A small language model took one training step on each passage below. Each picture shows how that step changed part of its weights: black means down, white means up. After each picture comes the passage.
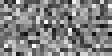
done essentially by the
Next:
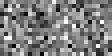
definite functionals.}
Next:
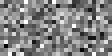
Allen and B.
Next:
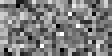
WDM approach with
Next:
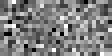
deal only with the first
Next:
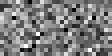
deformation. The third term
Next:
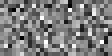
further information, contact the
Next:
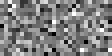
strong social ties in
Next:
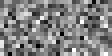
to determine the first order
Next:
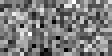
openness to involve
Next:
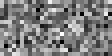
\Bbb R \to
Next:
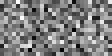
curvature criterion. Note that
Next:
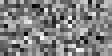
: x \in
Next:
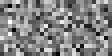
where the cities are
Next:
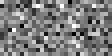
clinical rotation in the
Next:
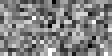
to parochial
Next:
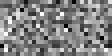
specializations of the variables
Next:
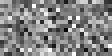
are solutions of the
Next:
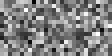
have to show that
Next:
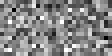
Designing and
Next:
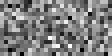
composition and content of active
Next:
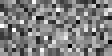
show that the function
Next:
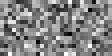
in non-uniformly
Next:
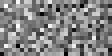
triangles are composed of
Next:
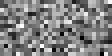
incipient and
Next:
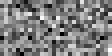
all $n >
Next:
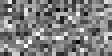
h, \nabla H
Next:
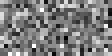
a two-grid concept
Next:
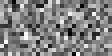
view is preferred.
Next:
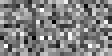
is the mean curvature
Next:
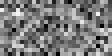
significant positive relationships with
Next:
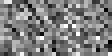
the splitting surface is
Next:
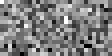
terms of hardware and
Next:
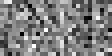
the reference sequence at each
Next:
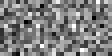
e.g. service
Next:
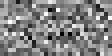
and corruption,
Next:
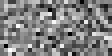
both nearby and further
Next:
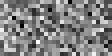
when the value of the
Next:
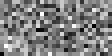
assuming $y$
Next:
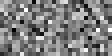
the local system is that
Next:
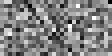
the morphisms that map
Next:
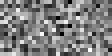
increases with the increase in
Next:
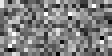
quality papers, the
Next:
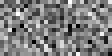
stable complex knowledge of the
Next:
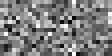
of consecutive
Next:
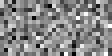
have no competing
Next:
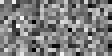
Then the unique fixed point
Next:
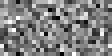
and after the project.
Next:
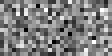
$\omega$ \ and
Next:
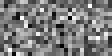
will be denoted by
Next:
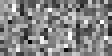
private pension funds
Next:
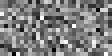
but also amplifies
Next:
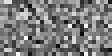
the participants think that good
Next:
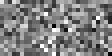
from diverse application domains,
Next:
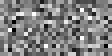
we calibrate the
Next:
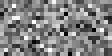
on this multidimensional table
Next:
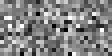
neighborhoods introduced above,
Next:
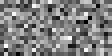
management. He has been
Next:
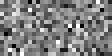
ways to pick a
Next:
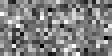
one rate and after some
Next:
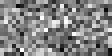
across all runs of all
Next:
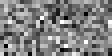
from human rights
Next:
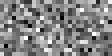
by researchers in each
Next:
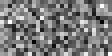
with simple branching
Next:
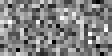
at $y =
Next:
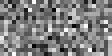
means dissociation or
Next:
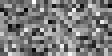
real numbers such that
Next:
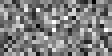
continue this process to lift
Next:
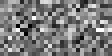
treatments, root development
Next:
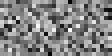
of the target and the
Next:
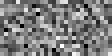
the $k$-tree
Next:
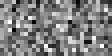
To educate the
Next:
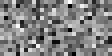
IEEE Industrial
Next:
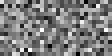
acidic. The pH
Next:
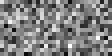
one variable at a
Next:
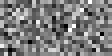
being assessed in the
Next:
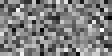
theoretical values of the equivalent
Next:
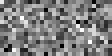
invariants. In these ways
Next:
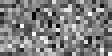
are acquainted
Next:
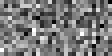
arises very naturally as
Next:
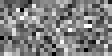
involvement in waste
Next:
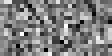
the plastic particle
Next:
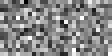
drainages is one
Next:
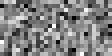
NSF grants
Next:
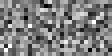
to insolubility
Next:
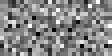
were 200 grade three
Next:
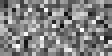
to which $\gamma$
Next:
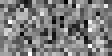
local structural collapse
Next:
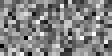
to support effective THR
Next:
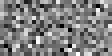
it is located on the
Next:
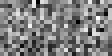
you remove it?
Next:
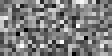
$\mathcal Y$ be
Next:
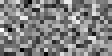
cells, as indicated by
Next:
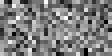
generally, that the system
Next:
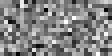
and let $\Omega$
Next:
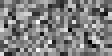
to the power of $
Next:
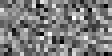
this target is not
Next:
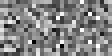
of interest because of the
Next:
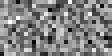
and the understanding of
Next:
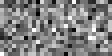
said that the rewards
